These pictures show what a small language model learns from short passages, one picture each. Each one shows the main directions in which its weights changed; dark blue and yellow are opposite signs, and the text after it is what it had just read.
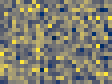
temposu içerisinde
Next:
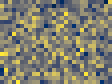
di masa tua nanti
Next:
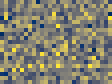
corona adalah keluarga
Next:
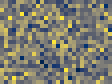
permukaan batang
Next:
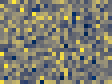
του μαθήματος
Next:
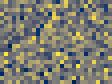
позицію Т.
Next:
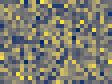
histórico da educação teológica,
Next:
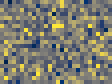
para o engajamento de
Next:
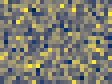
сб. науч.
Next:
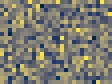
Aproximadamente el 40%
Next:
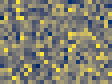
and Sustainability 2025*.
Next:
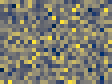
M. Raqamli texnologiyalar va
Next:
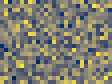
the organization of neural
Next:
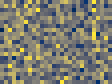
**Reflexões sobre
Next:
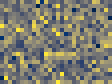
стилем и иногда
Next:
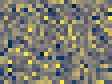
White rot diseases
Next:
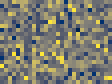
9. august,
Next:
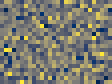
programma complessivo,
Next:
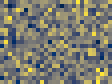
korrozion aktiv
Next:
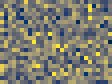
gì mà SV
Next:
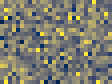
для фінансування програм
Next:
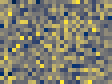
Montreal, QC,
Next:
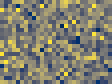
bo‘yicha tashkil etiladigan
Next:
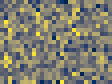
o'zbekman degan yosh
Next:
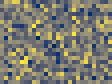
da arte, que fogem
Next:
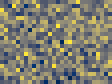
jozibasini toʻliq
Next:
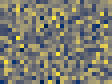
янги изоҳли
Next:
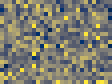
освіти з високою
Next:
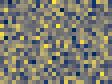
la mejora de la salud
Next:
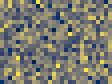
analizar las motivaciones,
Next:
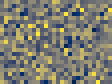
Olim yuqorida qayd
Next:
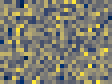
Extensão / Monitoria
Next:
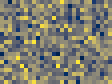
beradi. Foydalanilgan
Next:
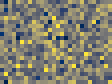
atmosfera holati
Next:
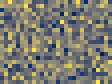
inventários, perda de
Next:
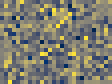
обсуждение работы: С
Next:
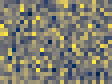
вариант с точки
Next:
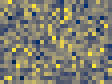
sohasidagi O'zbekistonning
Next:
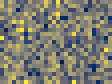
davolash uchun urininb
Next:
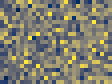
esos jóvenes que
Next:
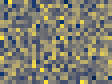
a afirmar que el
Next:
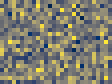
educação básica escolar ou na falta
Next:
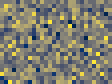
touché les canaux les
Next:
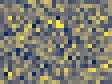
tecnológico inovador, especialmente
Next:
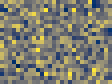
3. Dirigistische
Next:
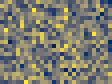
kucağına atmak
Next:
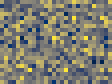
не только ценила свои
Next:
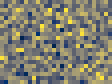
texnologiyalarni joriy etish; -
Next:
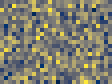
usar tecnologia de IA
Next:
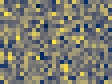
very difficult to
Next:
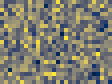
de 5 ani de numire
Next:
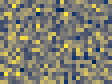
tilinen kirip
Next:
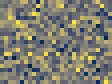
structurat. - În
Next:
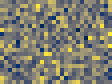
et/ou enroulées
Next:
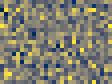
nella terza sezione
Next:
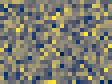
$\Delta d =
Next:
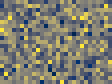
d'imaginer que le
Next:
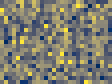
para alcançar o conhecimento
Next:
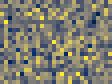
javob berish va mavjud
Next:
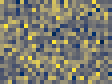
los procesos y no sólo las
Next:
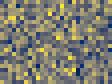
bilan kelishuv bo'yicha
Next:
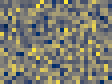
compañeros y han
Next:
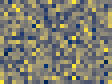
a la preservación de una
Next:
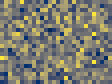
тем. Однако, в
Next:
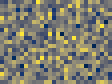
розроблено авторами не
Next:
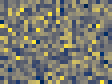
ҳиссий таъсир
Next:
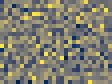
Shetiya S;
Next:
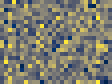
ve ülkenin bu
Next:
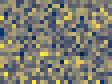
modern bir kişilik”
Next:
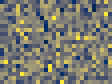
где все переменные
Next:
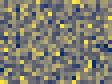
величины экономии от
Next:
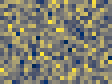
выделении по своим
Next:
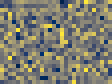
aturan pajak
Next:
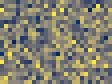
Closures in formal
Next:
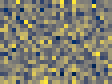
ese sentido, rechazan
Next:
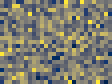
entière, car les langues
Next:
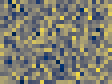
объектив томони эса
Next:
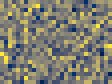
madre dei romani,
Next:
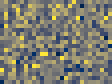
quoi faire ?*
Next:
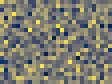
que contrasta com o
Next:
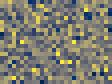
e de como deve se comportar
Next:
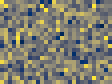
por distintas razones, que
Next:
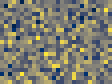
Vexcel Ultra
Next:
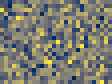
à conciliação entre vida
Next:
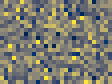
уровней воды лучше
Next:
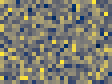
и уплотнение
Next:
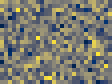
2. O'zbekiston Respublikasi
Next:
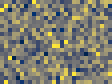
claras de ventas,
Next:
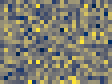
با تاکید
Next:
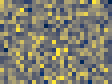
Statistical Association,
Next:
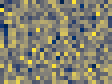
matnga asos bo'lib
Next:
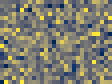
однородный вязкий
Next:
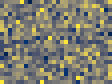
A, Gao L,
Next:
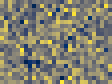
of Science* puede oscilar
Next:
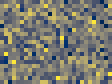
ва илм-фан
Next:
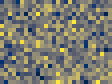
processos de seleção de
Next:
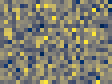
подтвердила, что
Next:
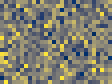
политических программах
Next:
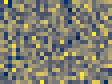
breast cancer lung
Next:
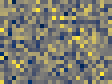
na escola. Fonte:
